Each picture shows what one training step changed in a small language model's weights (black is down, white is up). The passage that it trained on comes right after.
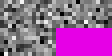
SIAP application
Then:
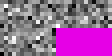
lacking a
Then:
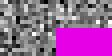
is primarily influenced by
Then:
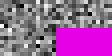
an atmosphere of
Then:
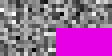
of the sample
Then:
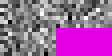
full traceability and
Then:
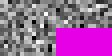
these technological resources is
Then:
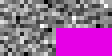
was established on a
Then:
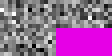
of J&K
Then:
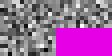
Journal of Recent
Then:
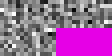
of the final
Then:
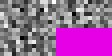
work together in creating
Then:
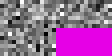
Our model of a
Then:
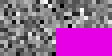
with 10 mL
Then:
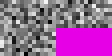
involvement in any
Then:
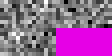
health conditions, this
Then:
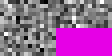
is represented by a
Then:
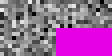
as public health
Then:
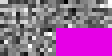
from a uniform state
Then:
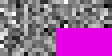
of internal damage state
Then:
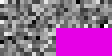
anybody I
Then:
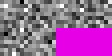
\\ } \maketitle
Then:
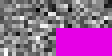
Union Middle
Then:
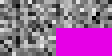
various production mechanisms.
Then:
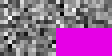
The choice of field
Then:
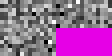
the quantum side.
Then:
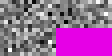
axion-photon coupling
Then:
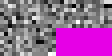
correspond to the current
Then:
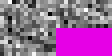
parameters listed in Table
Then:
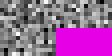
published in 2021.
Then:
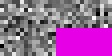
Given the uncertainty in
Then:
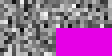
ring are shown on
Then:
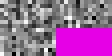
efficient rejection of
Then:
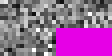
their collapse;
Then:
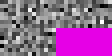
to the Hamiltonian
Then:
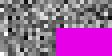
squared error
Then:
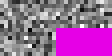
property is consistent along
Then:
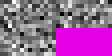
devices. Different
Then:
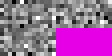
show thermal dust
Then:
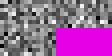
the matrix near to
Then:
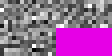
definition for distance may
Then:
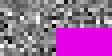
the thesis/
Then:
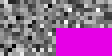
can only hope
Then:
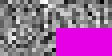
in France is probably
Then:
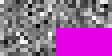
network bandwidth on
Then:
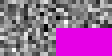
on P_V
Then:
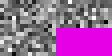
minimize missing
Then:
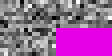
atom. This has
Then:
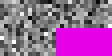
of BSs
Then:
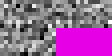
two phase 3
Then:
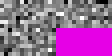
pixel in each
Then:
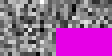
system, lack of
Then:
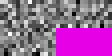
both host and
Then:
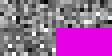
is proportional to
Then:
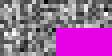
precision health.
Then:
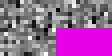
aim of our paper
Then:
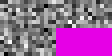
to exchange the metrics
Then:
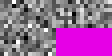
imaging obtained before
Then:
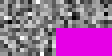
results also basically
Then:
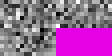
and bottom masses and
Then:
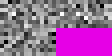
the model fit for
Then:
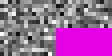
the use of growth
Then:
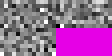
Cubic vs
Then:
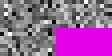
which can provide the
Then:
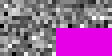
The Gingival
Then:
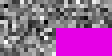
Transactions on
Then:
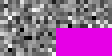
The 36 groups of
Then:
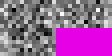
DIY products
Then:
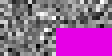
gas equation of
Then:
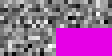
Run Time
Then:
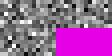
much, tools for
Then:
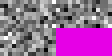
BTW model
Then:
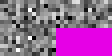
to the tube
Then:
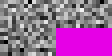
model},\ }\href
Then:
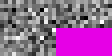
the Mellin
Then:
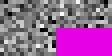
(which would agree
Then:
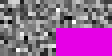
be substantially
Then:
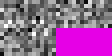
hyperparameters described in
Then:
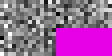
radiating element
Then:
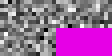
the context of the
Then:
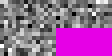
could be attributed to
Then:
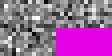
18 paragraph
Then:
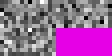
structure as a result
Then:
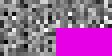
2. The
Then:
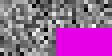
t); leaves
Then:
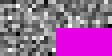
this paper, relevant
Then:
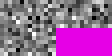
dots represent the
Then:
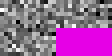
width of the whole
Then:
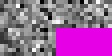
black line represents the
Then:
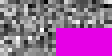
for the production of
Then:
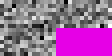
larger response than the
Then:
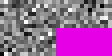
large amounts
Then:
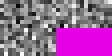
have infrastructure dedicated
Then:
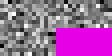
the procedure is
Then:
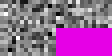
point violates the
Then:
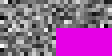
there were more
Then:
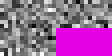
household consumption over
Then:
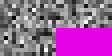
it to the baseline
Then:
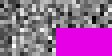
find ways of
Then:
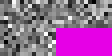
flavors. It
